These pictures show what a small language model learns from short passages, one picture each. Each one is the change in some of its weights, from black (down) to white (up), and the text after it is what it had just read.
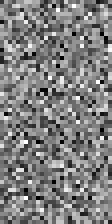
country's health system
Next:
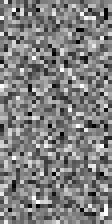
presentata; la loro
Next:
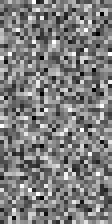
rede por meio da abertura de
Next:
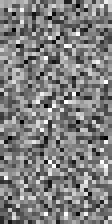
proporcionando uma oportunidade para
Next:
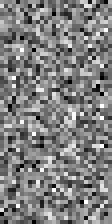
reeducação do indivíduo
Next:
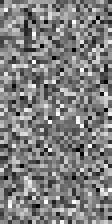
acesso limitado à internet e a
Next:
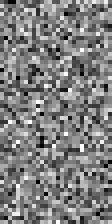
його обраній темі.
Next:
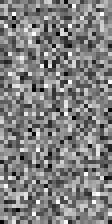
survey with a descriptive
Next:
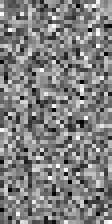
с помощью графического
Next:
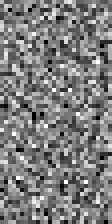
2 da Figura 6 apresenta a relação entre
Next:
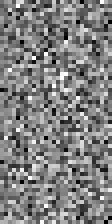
наявних обмежених
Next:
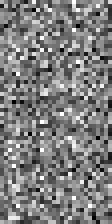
sayqallanib kelgan
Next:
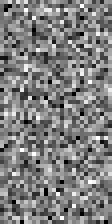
meskipun berbeda adalah juga
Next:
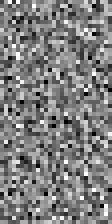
a disseminação de informações
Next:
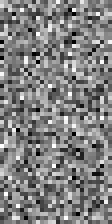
expor a obra de Oscar
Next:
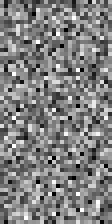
width of the pollution
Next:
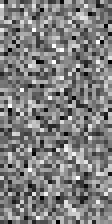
los resultados NOC y sus indicadores
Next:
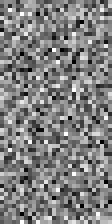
эришган. Бу ерда
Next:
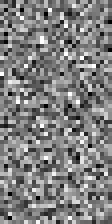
Shu jihatdan, bu
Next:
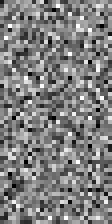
on the one who took it and
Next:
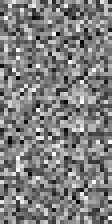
академіка С.
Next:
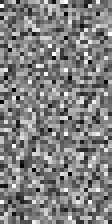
ularning ona tabiatning
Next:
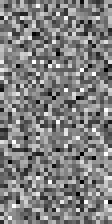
kasb etadi. Maslouning
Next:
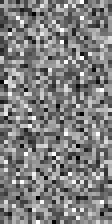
pdf de su publicación para
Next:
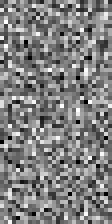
V. O`zbek adabiyoti
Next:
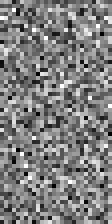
de la Salud/Organización
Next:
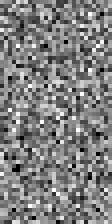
qatlam o‘rtasida
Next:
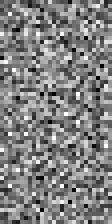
motivierter zu sein, das Thema
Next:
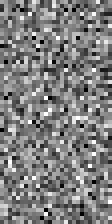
پدر نام و نشان
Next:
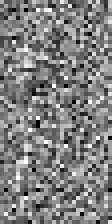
tariqasida “Komedi del
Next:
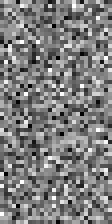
chiqarish jarayonining natijasi bo'lib
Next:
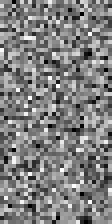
bugungi davr talabi,
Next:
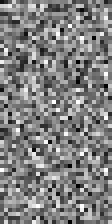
faoliyatida deontologiya va
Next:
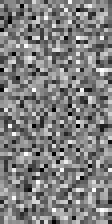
1. BIOTECNOLOGIA
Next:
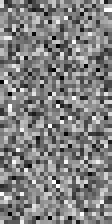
praticados por diferentes autoridades públicas,
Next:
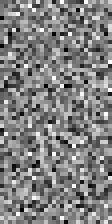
yoshlarning ma'naviy tarbiyasi —
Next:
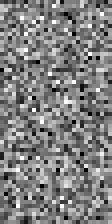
örnek olarak şunları
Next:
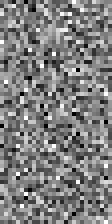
истироҳат боғлари,
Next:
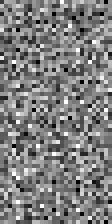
instalação industrial
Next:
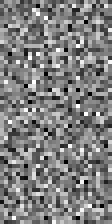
Д.И. (Узбекистан)
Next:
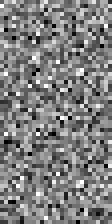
tarbiyalash tizimini takomillashtirish.
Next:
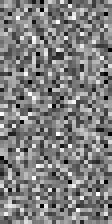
Высшая школа,
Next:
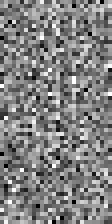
campanas analizadas a
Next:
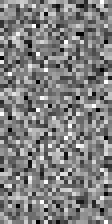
Михайло Постолани з
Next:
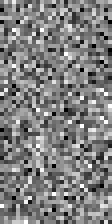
shakllantirish maqsadida birqancha
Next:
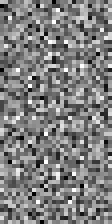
составляют высокий процент
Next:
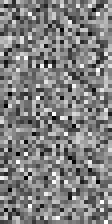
Economics and Policy,
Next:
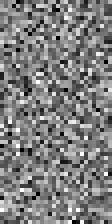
оценка финансового
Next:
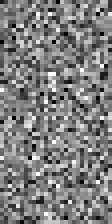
reactivo analizadas por serología
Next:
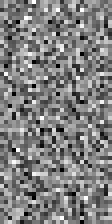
sıkıntıyı da
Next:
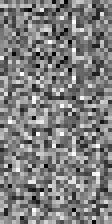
saúde. Daí a importância da
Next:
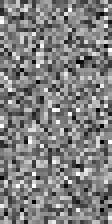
России О. В.
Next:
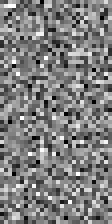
Zero, ma'noni tushunish
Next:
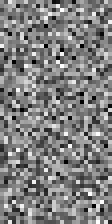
video games, history
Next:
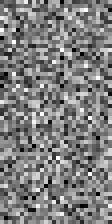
especially in the conditions of a
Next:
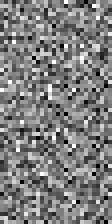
in a joint stock
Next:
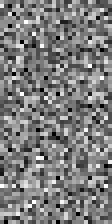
умови покарання в
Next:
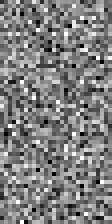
evaluación de los servicios, problemas
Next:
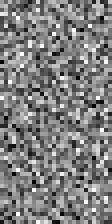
Alibekning akasi amir
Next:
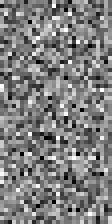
los avances de la comunicación
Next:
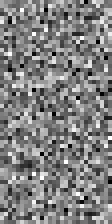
juga merupakan sebagian dari
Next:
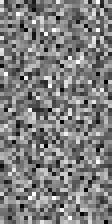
– Metrologiya va metrologiya
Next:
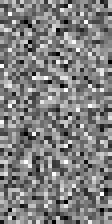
33.3 % de los 15 informantes
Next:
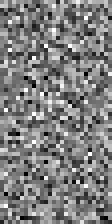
scientific and methodological materials,
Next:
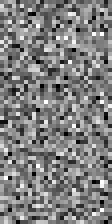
los resultados de las evaluaciones realizadas
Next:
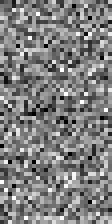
número de patentes registradas,
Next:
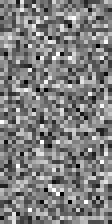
ambiguitas peran,
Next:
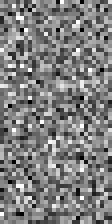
qabriga borishadi.
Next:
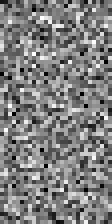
vaziyatlarda samarali qo'llay
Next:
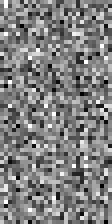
sohasi va uning tarmoqlarini
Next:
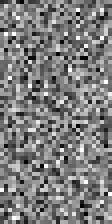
Bul túrdegi metodlar
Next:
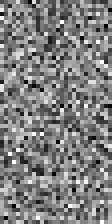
e inclusión social; la privacidad
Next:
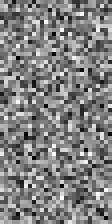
irregular, iluminação
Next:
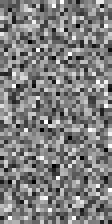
l'analyse des contenus
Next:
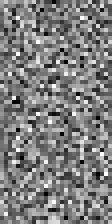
o passivo exigível da organização
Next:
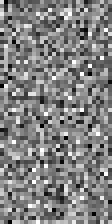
misralaridagi bo‘ston
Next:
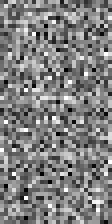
students studying modern foreign
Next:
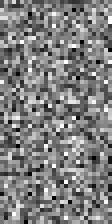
biror gavhar zohir
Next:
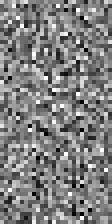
terdapat 22,4% siswa
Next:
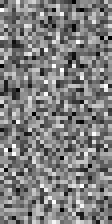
holda rivojlanmoqda. Umuman
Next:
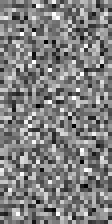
da AC, por meio da temática saúde
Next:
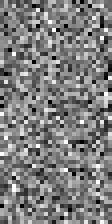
baixa da edificação de
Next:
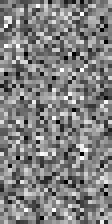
Арқа Кавказдың
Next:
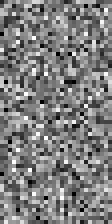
elektron platformasi orqali
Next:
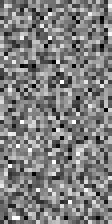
Les administrateurs coloniaux
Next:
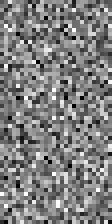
correlação média de 55%
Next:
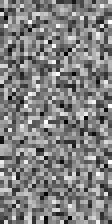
de salud mental. Asimismo,
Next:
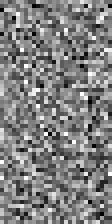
nechta tadqiqotchilar, olimlarning
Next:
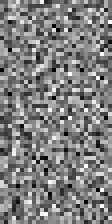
que visou exploração das
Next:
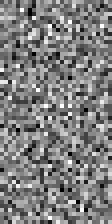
12. Roskill S.
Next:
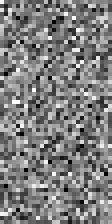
2011; Frère e Wilen,
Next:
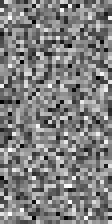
cualquier momento, desde cualquier
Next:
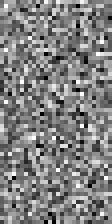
unga qay darajada rioya
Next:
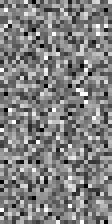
минерал ўғитлар
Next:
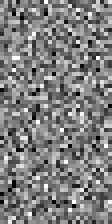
ozônio (O₃)
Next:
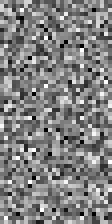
tizimga quyidagi sensor va
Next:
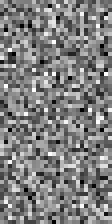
Source : enquête
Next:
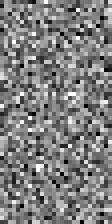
Банк хизматларининг
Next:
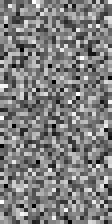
Yevropa, O'rta
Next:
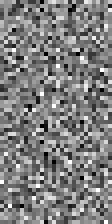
все факторы достигается с
